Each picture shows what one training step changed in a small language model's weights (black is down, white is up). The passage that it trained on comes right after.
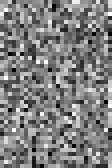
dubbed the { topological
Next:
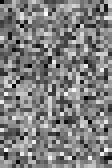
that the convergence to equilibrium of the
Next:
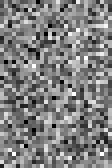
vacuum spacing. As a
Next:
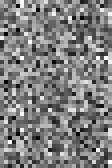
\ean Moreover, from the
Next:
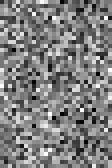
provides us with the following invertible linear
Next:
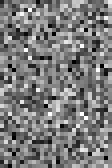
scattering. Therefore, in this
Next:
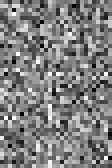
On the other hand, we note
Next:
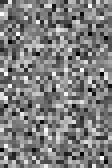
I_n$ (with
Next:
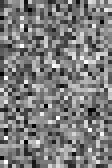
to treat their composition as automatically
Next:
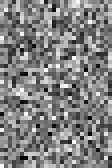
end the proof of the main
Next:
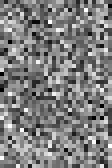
such pathways stronger interactions between the
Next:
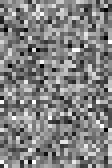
explanation of the El
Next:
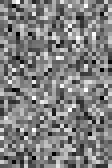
make useful co-additions of
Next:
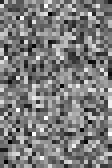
bracket will be denoted by :
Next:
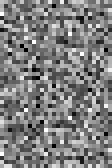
nondegenerate *-representation of
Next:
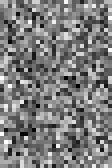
scalar modes by fluctuating the
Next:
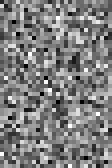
[5], which are also widely
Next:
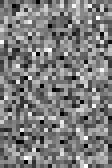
interpolated our result. This
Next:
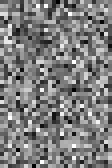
1$. The gluon distribution of
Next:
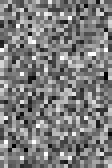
passes through the origin and therefore
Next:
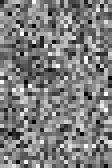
another example with diameter 10 in this
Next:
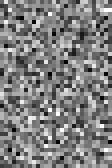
a Slater orbital that contains
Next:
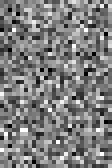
a permutation that restricts to a
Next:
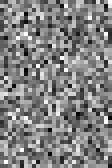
the follower vehicle
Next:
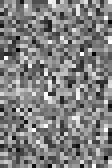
In the following, without loss of
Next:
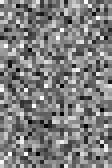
that superstring theory should be defined
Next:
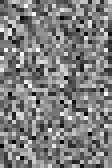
first-stage variable in a
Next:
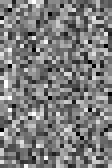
physical quantities like cross sections and decay
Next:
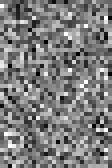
in a pressure tunable gas cell
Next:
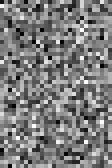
is to be chosen). Instead
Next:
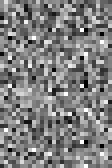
all the fields depend only on
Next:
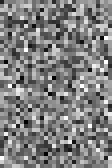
of the spectral phase are clearly
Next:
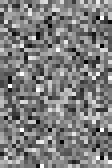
i.e., to some parts
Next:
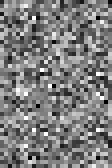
spectrum of the quantum cohomology ring,
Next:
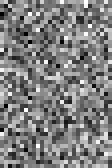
and subdivide $t$.
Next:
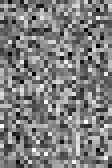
their results, since our evaluation shows
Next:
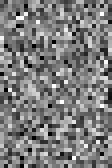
direct personal benefit in terms
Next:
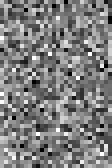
a peak harmonic coinciding with
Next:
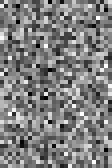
in the massive BH rest frame).
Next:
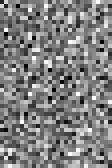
2022). There are three specific
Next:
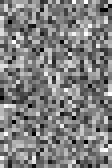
the numerical evidence we can offer
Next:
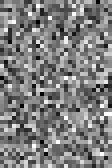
stimulated by a single
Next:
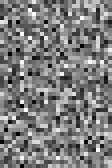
graphs, and more generally to
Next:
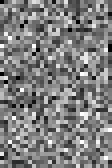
aim of this paper to go
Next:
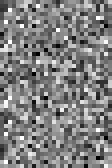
groups and clusters' environments}
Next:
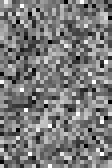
feature maps extracted from a compacted
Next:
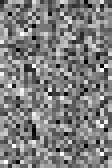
on the coherent states with their eigenvalues
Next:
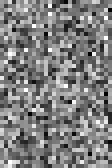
whose phase velocity matches the
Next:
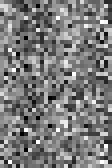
weakly absorbing chaotic cavity are
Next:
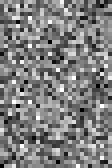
i \mathbf{y}$)
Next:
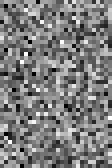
understand $X$ as a
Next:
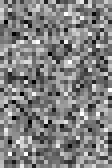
of interacting theory. $T$
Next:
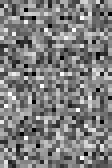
points exist (e.g.
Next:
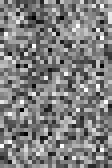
gates of length scales greater than
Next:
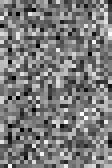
is in accordance with the
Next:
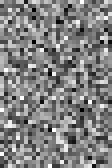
Then $$ \tndi
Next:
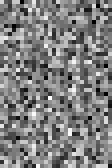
the LHC which goal is
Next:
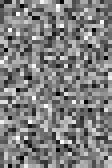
$\# 2$ denotes the number
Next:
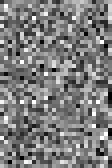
design of future studies involving more complex
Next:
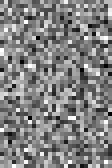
the Stripe~82X
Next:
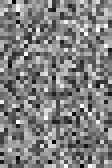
by the first part of condition
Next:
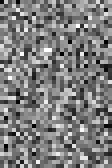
Technology, Taichung
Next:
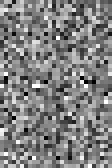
the functional $J_{\kappa
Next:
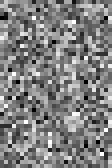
associated with the open kagome
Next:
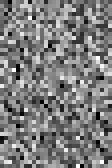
have \begin{equation*}
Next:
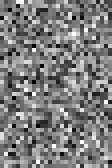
of quadratic form theory that allows consider
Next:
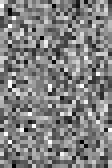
for the applications later in this
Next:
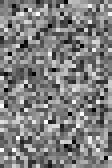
balance property. In the center of
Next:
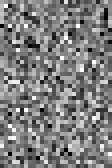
be found in \cite[Proposition
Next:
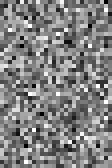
the close similarity of $\rxx
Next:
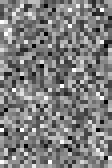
stability and accuracy of the proposed numerical
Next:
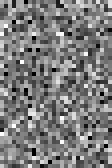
drives exfoliation and
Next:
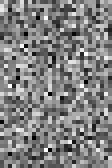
in the area where the unknown parameters
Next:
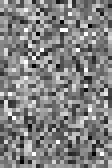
notre jeu de
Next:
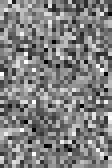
minimizing the energy of the system
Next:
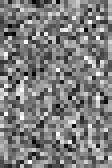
method, the chosen basis functions can
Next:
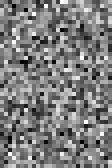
of \St. Hence,
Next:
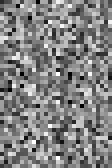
the UA-AMG
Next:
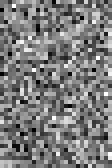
equilibrium. Let us mention negative specific
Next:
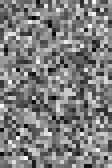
levels too. The charge and its
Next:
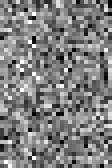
supervisor, Prof.
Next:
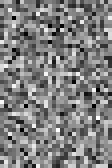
the LG-experiments
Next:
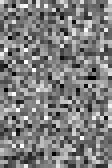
sequentially compact) set.\par
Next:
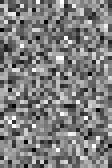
is used to encrypt but
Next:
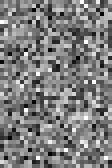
point of view, arises from the
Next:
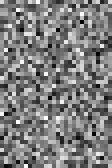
and (b) were first established
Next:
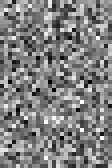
the sphere. They are the roots
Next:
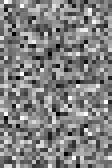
{Lemou}, L.
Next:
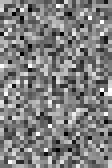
$\xi$ is the Gaussian
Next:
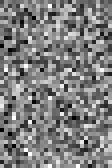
find that there is a slight
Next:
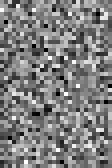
networks, $n_b =
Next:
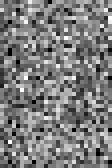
algorithms that employ some or all of
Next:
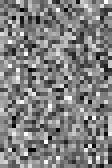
implies $\sigma-$convergence.
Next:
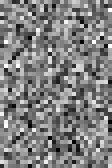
is the nondeterministic upper
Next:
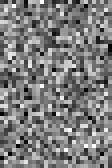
all minters to fully capture their
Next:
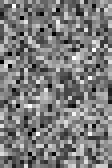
choice is not special. This plot
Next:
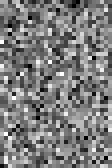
this end, we concentrate on
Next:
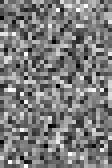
previously buckled step edge shows
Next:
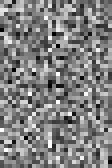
the NMR. Furthermore, the
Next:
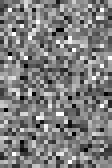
RHIC energies} At
